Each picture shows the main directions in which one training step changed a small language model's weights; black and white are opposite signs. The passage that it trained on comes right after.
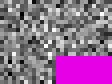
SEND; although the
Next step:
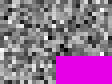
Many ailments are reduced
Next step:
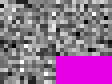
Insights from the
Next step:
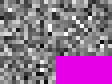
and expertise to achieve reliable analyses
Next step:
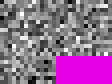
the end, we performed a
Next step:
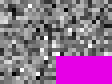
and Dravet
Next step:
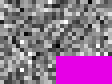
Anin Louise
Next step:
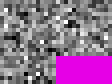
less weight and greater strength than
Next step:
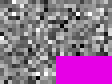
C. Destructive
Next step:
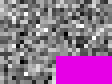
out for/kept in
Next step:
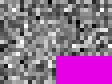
in pharmaceutical firms in
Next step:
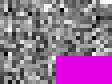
fields. These six equations are
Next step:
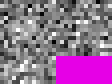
However, due to the short
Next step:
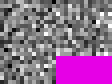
A scientific review process known as
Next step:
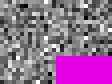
– review & editing,
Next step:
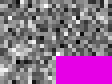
Discussion Absorption spectra:
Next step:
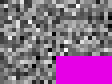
treating this painful condition
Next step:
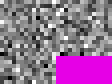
writing this systematic review is a
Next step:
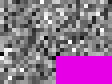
including *E. coli*
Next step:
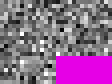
ranges of the input parameters
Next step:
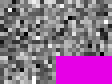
that most of the respondents are
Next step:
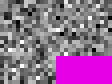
classes. They frequently confuse
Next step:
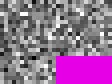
Visualization Su :
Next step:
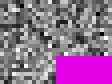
ABSTRACT This study presents an
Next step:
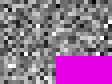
turn towards uncertainty and a broader
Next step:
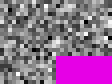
E_2^* upper and
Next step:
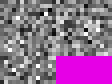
the surveyed companies.
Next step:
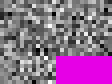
with R_v and
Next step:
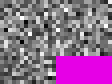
and the most prevalent
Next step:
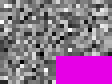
Route Species
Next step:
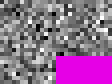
free edge is shown in
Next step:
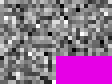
the existing centrality
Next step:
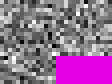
the use of IPT
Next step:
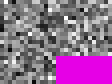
odds of delivering an
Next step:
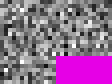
majority of the respondents were influenced
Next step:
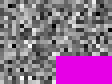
integration of WSe₂ onto
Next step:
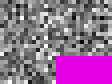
the optimal mix. The addition
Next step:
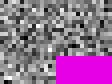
as a specialist of internal
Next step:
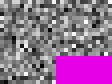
material, sandblasting is
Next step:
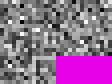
100 \rangle$ and maximum
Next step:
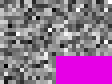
31.7 Family System
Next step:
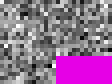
are direct outcomes of extreme events
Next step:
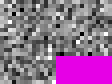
higher engagement of employees in their
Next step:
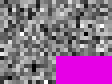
is a $K \times
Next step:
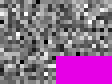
implemented in real catalytic
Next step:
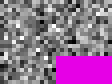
of teaching. Students easily
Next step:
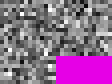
Modeling the relationship between banking
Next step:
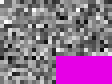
a wider overview of solutions for
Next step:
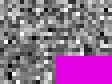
in the experimental tests, the
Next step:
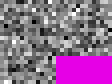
(normal rats, negative
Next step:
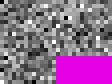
16 repeated measurements of the reflection
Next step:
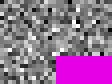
a case-control approach involving
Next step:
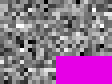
distribution, `modes`
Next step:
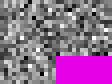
protection and local livelihoods.
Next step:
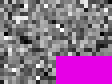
layer. This study clearly observed
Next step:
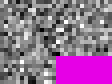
Model The results of the
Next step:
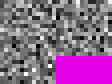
with umbrella
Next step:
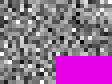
moved on to the 100
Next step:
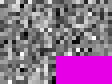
most effective antioxidants
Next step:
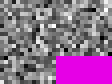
impacts of shoreline
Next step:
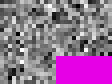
\quad (6)$$ where
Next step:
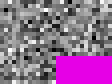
of randomized clinical studies that
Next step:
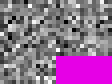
pitch and roll
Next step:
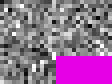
= Total Non-Interest
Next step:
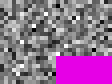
years. Ellis
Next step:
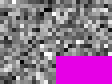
the production process skill acquired by
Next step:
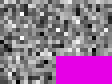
language classes, we can
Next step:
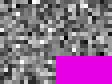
determines the best efficiency point
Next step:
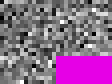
Taiwan's most
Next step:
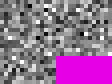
and 50% respectively for pre
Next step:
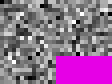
to entry-time
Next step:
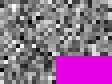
following liberalisation of the
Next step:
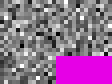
'big' emotions.
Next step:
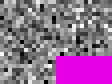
can see how close the
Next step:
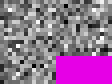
and migrant travel, and
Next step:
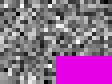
been carried out using the same
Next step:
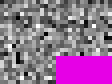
signage, lighting,
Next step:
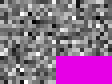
their own languages (see article
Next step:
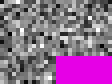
broad spectrum of biological profiles,
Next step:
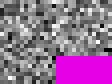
above a certain level and this
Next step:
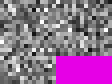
tetrahedrons can have
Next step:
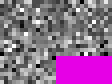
suggestions. - Develop
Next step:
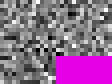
impact of external factors and internal
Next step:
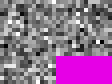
system is prototyped and
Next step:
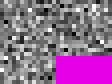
The system consists of an
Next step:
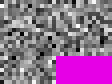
INTRODUCTION Huge amounts of
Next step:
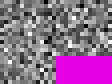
Their Job was to
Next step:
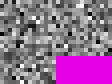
life-cycle impact during
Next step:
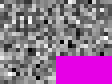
temperature. In all the samples
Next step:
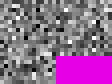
and chance of success.
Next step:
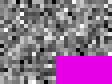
of the tagged
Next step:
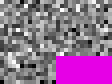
only be used once per
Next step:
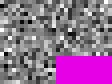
must move a very large linear
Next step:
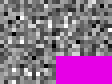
IDPS engine should be placed
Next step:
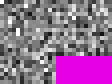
transaction were significant, but
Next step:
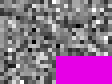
data** with less barriers
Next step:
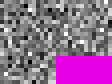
Keywords: Sex
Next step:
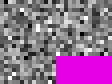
approaches - Verify single
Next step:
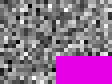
and knowledge regarding solid waste
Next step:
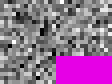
of annual rings.
